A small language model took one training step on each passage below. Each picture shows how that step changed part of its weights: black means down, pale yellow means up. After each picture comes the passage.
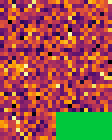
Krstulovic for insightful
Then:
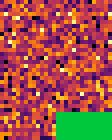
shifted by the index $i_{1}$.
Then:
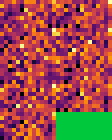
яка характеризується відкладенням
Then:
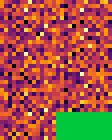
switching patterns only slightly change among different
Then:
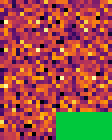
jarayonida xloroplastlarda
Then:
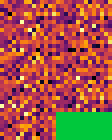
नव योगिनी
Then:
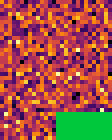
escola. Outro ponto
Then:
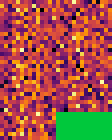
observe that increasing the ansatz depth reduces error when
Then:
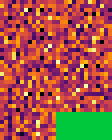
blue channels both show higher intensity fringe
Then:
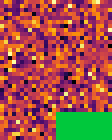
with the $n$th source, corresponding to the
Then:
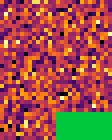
enough to find a compact Hausdorff
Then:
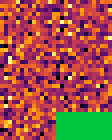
equation (\ref{eq1.9}) has the
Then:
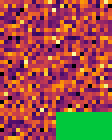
своего рода ориентиром
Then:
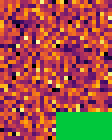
within the linear range. In fact, we tried
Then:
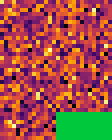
no preferred position for a brane in a given
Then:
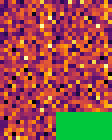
the AAS Annual Reports,
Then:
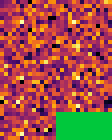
Thus, since the determinant of the Jacobian
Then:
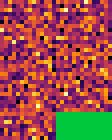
Ficino determinò la stesura di
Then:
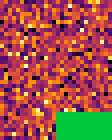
the phase $m_{I}\phi_I$
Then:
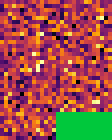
o'quvchilarning real bilish
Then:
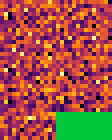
understandings voiced only by one participant was
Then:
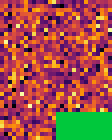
is not surprising considering the simplified assumptions used
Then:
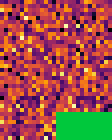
en Violencia contra las Mujeres
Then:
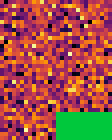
other hand, the Leibniz identity implies
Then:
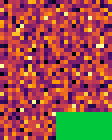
qilish kerak. G'alaba
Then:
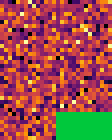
va ijodiy yondashuvini
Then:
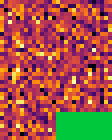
\caption{Capacity increase of the
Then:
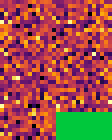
be grouped together in the form of an image,
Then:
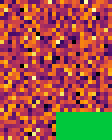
благодарность Илье
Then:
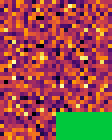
$i)$ and $ii)$ is usually called
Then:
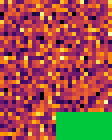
is also supporting the national statistical agencies
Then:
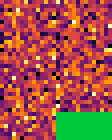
},f_a\right]$, the initial position of
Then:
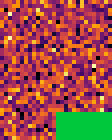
starshaped}, if for each $p
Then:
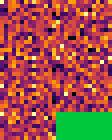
Frankfurt a. M.,
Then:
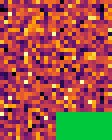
equation \eq{T10}. It is
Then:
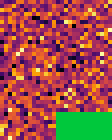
Physically, $\Omega_u$ and
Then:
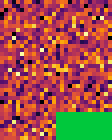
shafeligida yaratilgan.
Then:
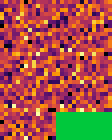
तब तक नहीं
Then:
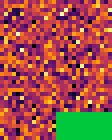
autoregressive models’’ as described in
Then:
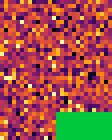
positions of what we have reconstructed so far
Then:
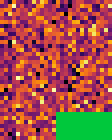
degree $0$, then we find again the system defined
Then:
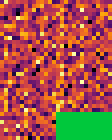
***Ключевые слова:**
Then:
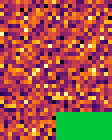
much wider spread of shallow
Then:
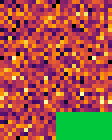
regime evolve secularly. They show that the
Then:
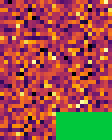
addition, it should be mentioned that we could have obtained
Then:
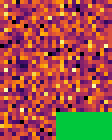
dapat menjadi fasilitas peserta
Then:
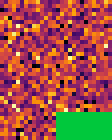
on F1 score.} \end{table}
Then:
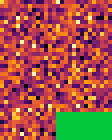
\mbox{(Cartan decomposition)}, \\
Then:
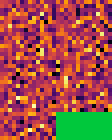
elaborada pela pesquisadora Ao
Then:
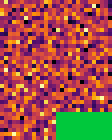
side inequality of (a) is clear from the fact
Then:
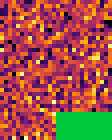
the needs of students. An AI software development
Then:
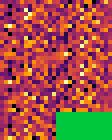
Чернігівщині була
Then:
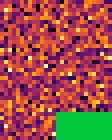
vou esquecer jamais.
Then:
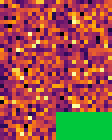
is the boundary where the volume fraction of particles containing
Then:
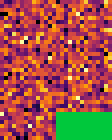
at lower energy, even though detecting such effect
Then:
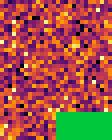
invariance we take $R$ to be a
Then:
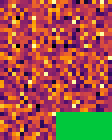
polygons \cite{LR01}.
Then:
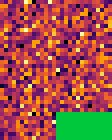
satisfying viewers becomes significantly expensive. These
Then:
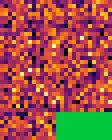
cover of the knot; that cover has 26 relations
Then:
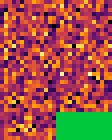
gidiyor karşılayıcısı
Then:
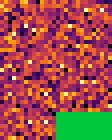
for $a < t < b.$ Then for
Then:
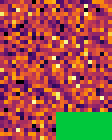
and CCN are also sharp estimates of the
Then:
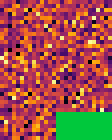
learner in the short and long term. This fact
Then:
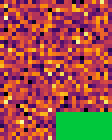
are JSON files that serve as
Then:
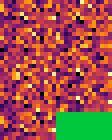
role in supporting geometry learning is evaluated from multiple
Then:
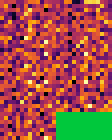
décision par les autorités locales*
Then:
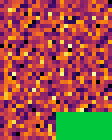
adım olacaktır. Sporcu
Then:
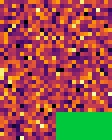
Moreover, the harmonic extensions of $u$ and
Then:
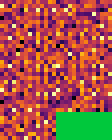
доступ к качественному образованию
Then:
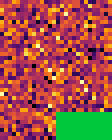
kink background. To accomplish that,
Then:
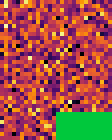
No limite, conferir ampla interpretação
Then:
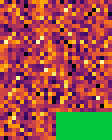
origin port $s \in S$ to a
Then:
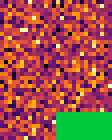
This unconventional coupling between neutrinos and
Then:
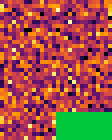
– Miller D., *On Nationality*,
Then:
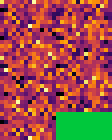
suyuqlik miqdoriga
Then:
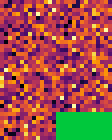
and to compare the individual components extracted in each mode
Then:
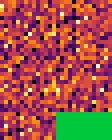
red. J. Strelau,
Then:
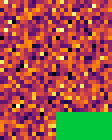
узкие рамки традиционного
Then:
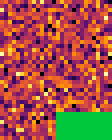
no campo de batalha. Joana
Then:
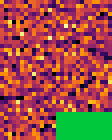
Baybayeva M.X. –
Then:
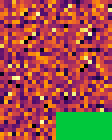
together with a full description of their long time dynamics.
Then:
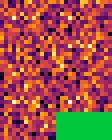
vazifalar. Vazifadagi
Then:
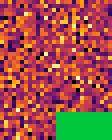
educativo (7%). Esta refutação,
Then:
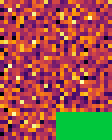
w^\prime ). \end{eqnarray*} Let
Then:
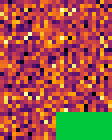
period to account for demand variability. Moreover,
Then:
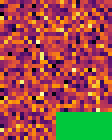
alone is insufficient, and to the best
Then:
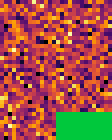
suitable primes $q$ in part (ii)
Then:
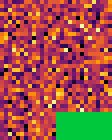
evenly discretizing the spherical surface along
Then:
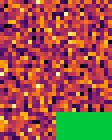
the BKG matrix are proposed, which will allow
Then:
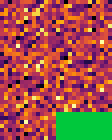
uniformly over bounded, nonnegative values of $y$
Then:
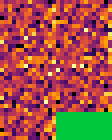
proof of Proposition 4.5.10,
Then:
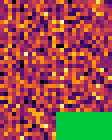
bir-biriga qarama-qarshi
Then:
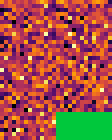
on the same level as /src/ called
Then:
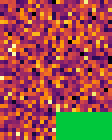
in the polaron dynamics. Namely, all
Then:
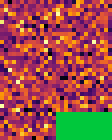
result, might at first appear artificial, but
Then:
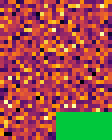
aesthetic essence. The formation and development
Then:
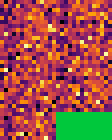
of slow drifts and reveals the underlying strategy
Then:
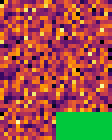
СВО (%) Правая 22
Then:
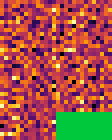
K. (2021). The current state of medical
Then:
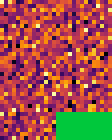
como derecho y en consecuencia un sistema
